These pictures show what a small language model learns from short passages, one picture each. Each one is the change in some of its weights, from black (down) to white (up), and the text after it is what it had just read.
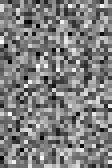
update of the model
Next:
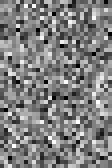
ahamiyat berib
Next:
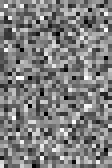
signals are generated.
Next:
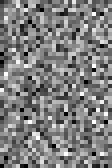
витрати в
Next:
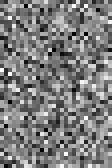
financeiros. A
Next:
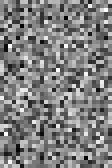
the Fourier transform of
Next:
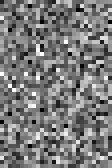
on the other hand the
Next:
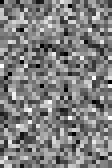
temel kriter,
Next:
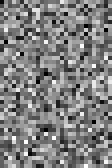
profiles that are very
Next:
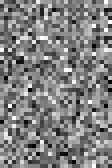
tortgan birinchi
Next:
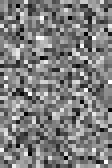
nuclear physics
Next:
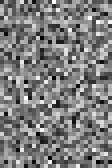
above it. The two
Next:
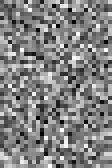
in der Kaserne,
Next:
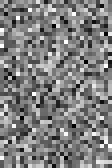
the proton flux
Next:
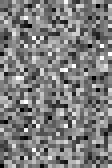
= 0$ represents the
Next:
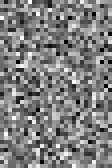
must protect the
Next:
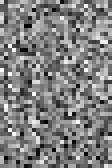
relacionada a essa
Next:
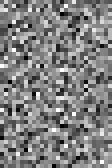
надбань у
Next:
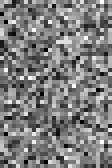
by their algorithms.
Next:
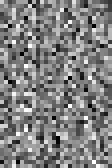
la atención, en
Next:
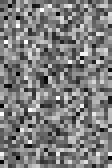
scale for the motion with
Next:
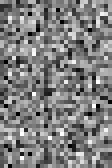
Engineering and
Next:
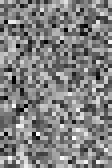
shown that quantum correlations can
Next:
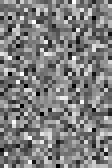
stock price, or
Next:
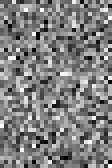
The two points of view
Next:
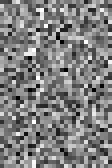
observing bandwidth and the
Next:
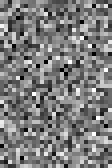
the price data, we also
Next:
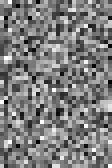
и обогащения
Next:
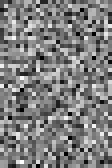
proposed since then,
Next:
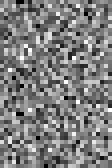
encoders to compress
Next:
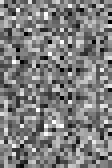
prover is the judge
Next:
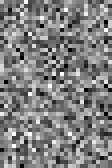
soni va shahar
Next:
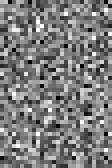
On the other hand,
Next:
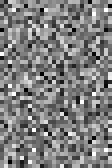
dan Teknologi
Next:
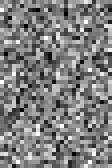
can be rewritten in
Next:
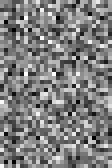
باشد و
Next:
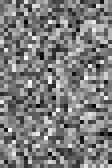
of our paper, the
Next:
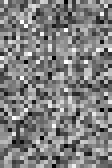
do sujeito
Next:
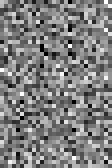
lattice. It may
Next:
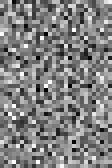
exerce por meio de
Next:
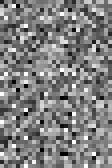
банд этган.
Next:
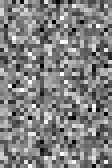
Eshah, N.
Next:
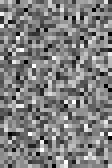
is dominated by
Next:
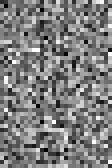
to it. As in the
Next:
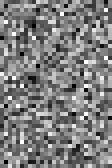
são formadas no
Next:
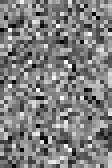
также значение
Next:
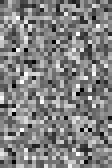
Space Phys.}\
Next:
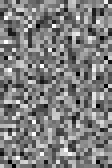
messages. This
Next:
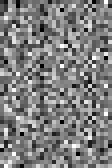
in Sec. V,
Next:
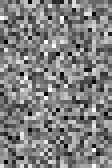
tilida: كم
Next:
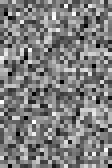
is its ability to
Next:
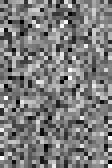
but the absorber
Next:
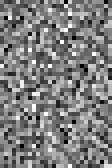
and a generalized version
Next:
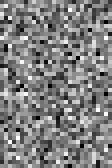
Terms for Your
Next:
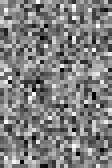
Dra. Mónica
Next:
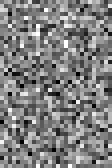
tasavvur qilish
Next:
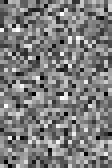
их различие
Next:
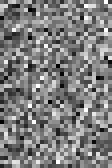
size distributions or similar
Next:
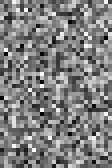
familiar, que
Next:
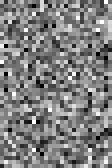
--- confinement,
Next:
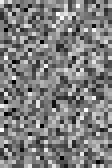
интоксикации с
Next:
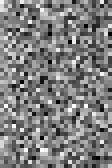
\to & \bar\psi
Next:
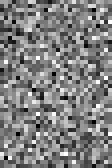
breaking yields
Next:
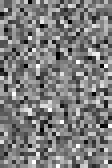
warming, as the
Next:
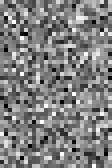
\end{eqnarray} where one
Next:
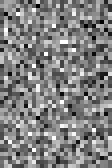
inqilob ro'y
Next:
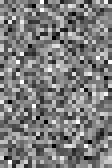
a representação feminina
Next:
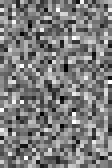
notwendig seien
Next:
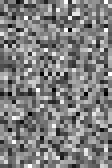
do not play any
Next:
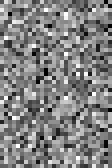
através de bases
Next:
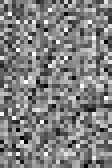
analytic growing
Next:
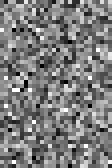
acesso em 10 de out
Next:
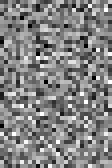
precariedades que
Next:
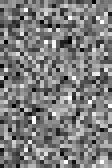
soil organic matter
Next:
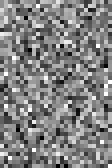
are grateful to the
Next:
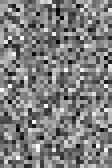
are easily found
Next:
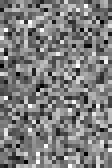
spanned by a small number
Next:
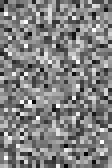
& Signal $+$
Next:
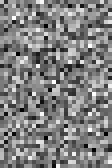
the Cabinet of
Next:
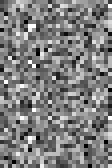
que la rueda de
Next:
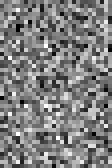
information presentation, in
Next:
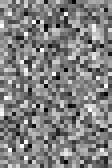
density $xg$. The
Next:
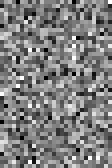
located at multipole
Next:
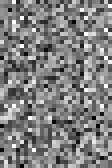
slightly and examine
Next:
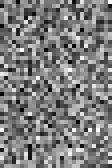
located at the same
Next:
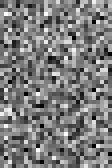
classical as well as the
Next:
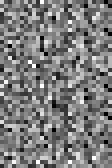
que mantienen una
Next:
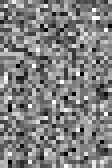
ds = d \left(
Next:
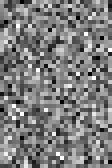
no flares could be
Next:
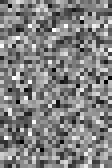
orders. The calculation
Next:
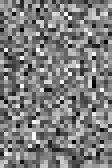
and contracts along the
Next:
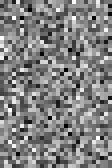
in $\tan\beta$.
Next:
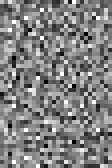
lo previsto en el
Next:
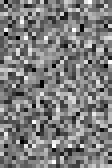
the main blocks
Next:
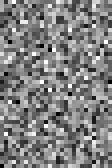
проекцію —
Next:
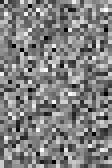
line) and an NFW
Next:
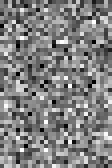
выявление и
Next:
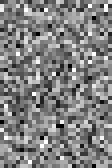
the path integral for
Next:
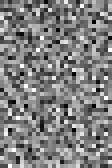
At the same time, a
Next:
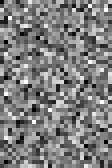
pourraient servir
